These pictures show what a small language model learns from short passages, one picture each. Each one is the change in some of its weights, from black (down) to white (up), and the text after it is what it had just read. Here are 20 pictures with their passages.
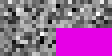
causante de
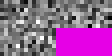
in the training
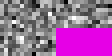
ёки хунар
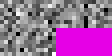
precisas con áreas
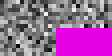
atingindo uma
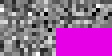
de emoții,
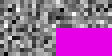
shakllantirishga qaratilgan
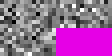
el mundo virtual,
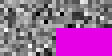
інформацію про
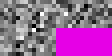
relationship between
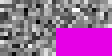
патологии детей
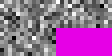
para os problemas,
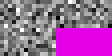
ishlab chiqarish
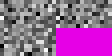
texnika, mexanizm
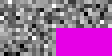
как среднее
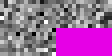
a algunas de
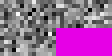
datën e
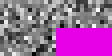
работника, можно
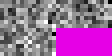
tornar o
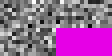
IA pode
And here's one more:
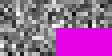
haqida bolada
